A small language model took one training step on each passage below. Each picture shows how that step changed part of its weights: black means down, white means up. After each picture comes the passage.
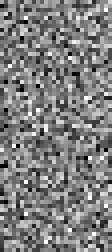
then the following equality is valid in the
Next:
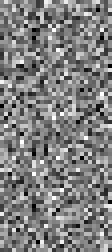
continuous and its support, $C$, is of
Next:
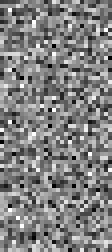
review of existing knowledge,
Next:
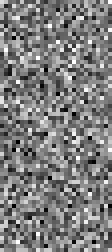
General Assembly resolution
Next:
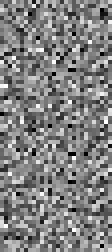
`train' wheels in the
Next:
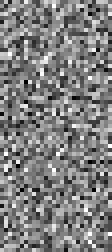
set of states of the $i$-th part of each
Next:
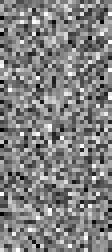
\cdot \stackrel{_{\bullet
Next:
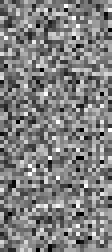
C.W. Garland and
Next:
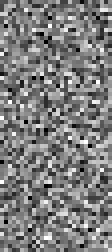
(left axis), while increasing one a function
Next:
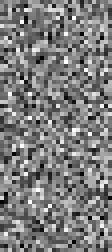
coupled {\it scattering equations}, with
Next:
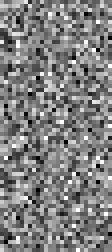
area under the receiver operating characteristic
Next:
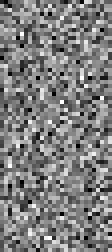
COs have been centred around the creation of
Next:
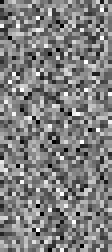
program will continue to benefit
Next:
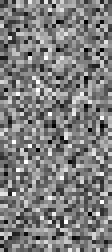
Three sources are detected with {\it
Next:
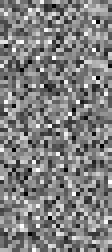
measured by increasing maternal body mass
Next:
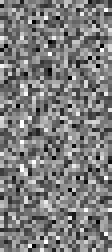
(ML) models, including K-nearest
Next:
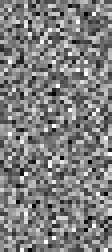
then applied to the affected tooth (at
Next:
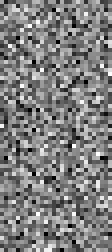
€ DARIAH expenses
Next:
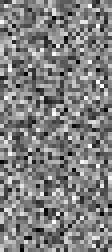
included yet, but will be.}
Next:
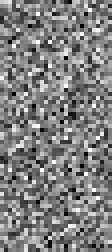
approved the final manuscript.
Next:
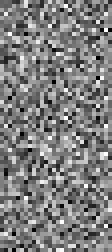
AI models with minimal tech effort and
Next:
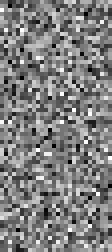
gamma (IFN-γ)
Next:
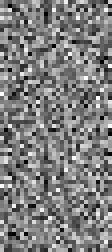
scale from 1 (very bad) to 5
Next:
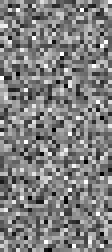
\ac{RIS}, which satisfies the
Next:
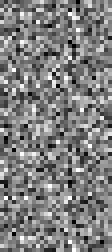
measurement of the VPF and UPF was
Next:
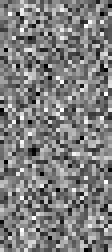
has become prevalent over time. In
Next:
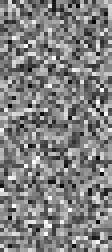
describe all the concepts and terms used to
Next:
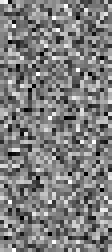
[9] proposed a learning-based route
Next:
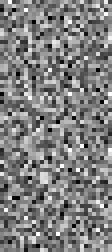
Siri and Alexa to smart
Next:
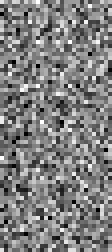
balividhir] BC;
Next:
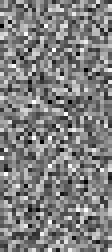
the public at the Egyptian
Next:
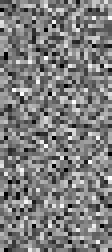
(Fig. 1) and free base
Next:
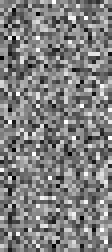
range from 290~K down to
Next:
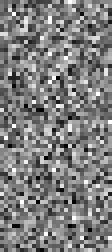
the required investment in time and human
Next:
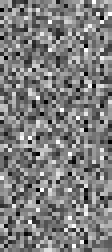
Class Activation Mapping
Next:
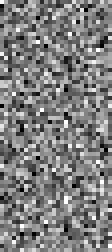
\cdots, r_{max}\}$ with
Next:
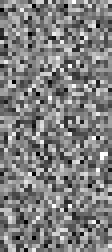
as antimetabolites.
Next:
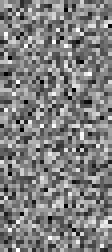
ekanligini ifodalash
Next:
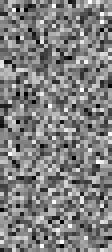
albino rats.This is an
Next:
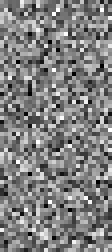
Sensing,* vol. 60,
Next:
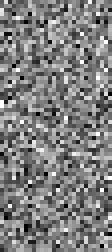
Zn leads to disruption in different
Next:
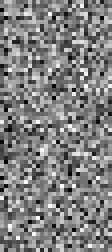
Queens College of the City University
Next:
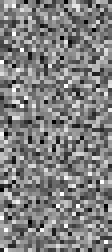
are all four nobles of a recognized
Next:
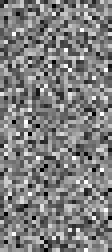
1 can be applied generally to a large sample of
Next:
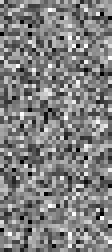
University of Technology, SE-412
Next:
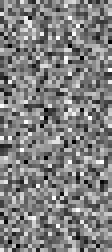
on current CUDA devices, one
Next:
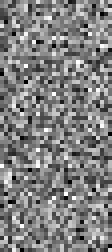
theory that language learning is an
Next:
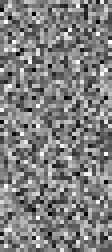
and hysteresis shrinks as
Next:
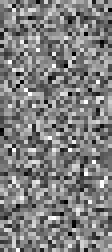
severe metaphyseal and
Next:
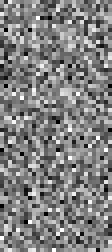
Bellare, S. Goldwasser,
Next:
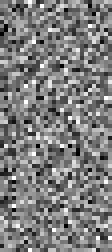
the loss of the MIL system usually
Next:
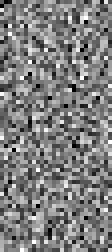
smooth profile on a mesh with
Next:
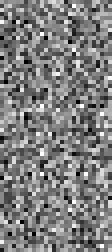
paragraphs contain 64 words in total,
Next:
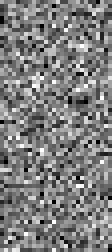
Laboratory, Oak Ridge,
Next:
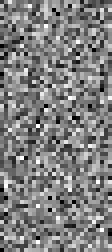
[Substrate] $\times 10^2
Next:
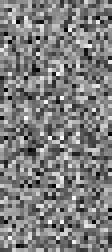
asymptotically grows with $z$
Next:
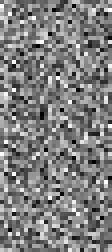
{How negative feedback and the
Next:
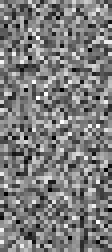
slow down the probe velocity as much
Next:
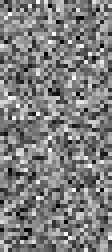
meaning depending on starting state[5].
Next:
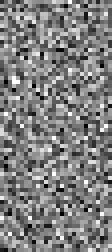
The ferroelectricity in
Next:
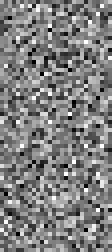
communication.[15–19] In addition,
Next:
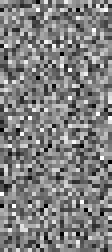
number of false positives, making
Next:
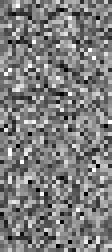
be achieved by connecting an external
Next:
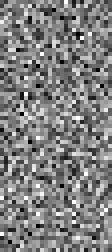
from several sites such as Kiruna,
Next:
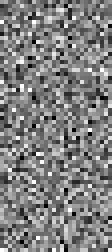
sample is normally distributed, and there is
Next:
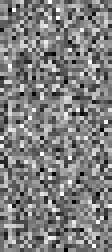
provided by VQS frameworks can be
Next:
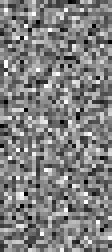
$\rank(H)\leq \tilde L$, the
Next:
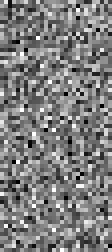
the four velocity of the pulsar wind
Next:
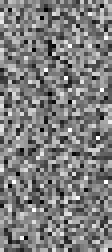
due to shared hardware, like possible
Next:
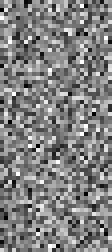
Layer can detect alleged
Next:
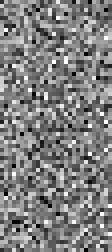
so lowly it is not even befitting of
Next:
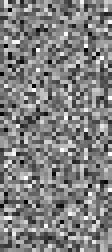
refrigerants into a spherical
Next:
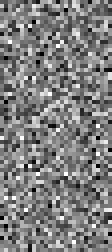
The performance of the online and offline optimization
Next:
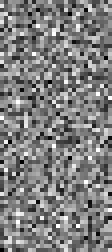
of the most necessary resources of our
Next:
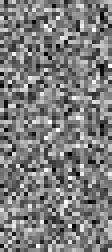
for a given $\beta$} The optimal
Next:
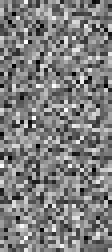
take over the platform and have a strong
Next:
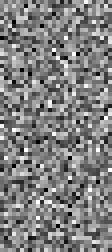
own any physical resources such as base
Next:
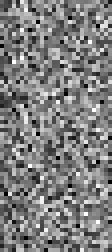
an upper limit: $\tau \leq
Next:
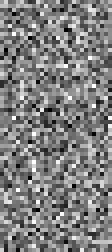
integer value is added to PWM
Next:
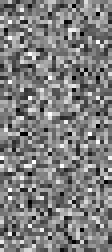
Devices. *Phys. Review
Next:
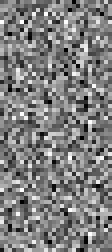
interpretation difficult.
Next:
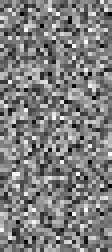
of Medical and Health Sciences
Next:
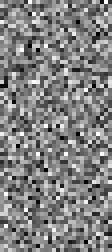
likely due to the condensation of
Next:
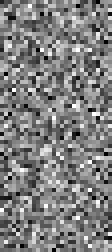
State. The grand mean scores of
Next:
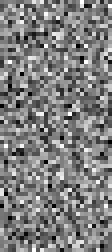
marine shells. 4.
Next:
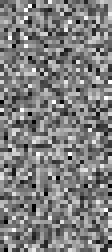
in animals. It emerges from these results
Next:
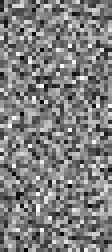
higher education. It is an important
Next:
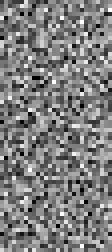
compared to men and for their economic
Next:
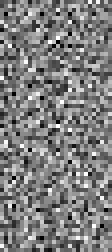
HLLgd method to a HLLD
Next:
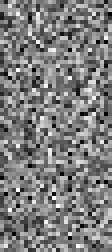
Specifically, a Dataverse instance
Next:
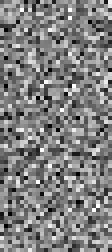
the input and output pins. Then we
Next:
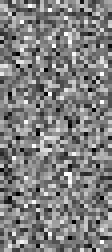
\(\boldsymbol{\epsilon}\) can be
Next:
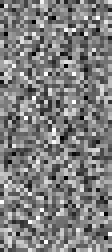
delaying the arrival 2.36
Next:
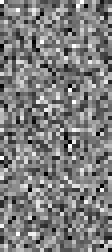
survey responses from 3148
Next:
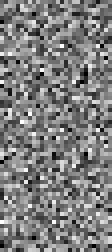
we use the description of the internal space
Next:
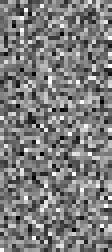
and NSs. But such a high
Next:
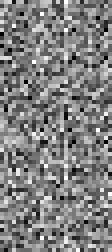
where $Q$ is the heat source, defined
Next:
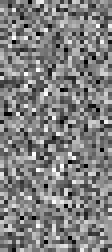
and flood conditions of the tide. For
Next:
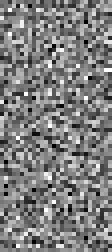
(NN). There were four methods for
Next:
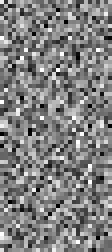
IRAC~8~\micron\ and
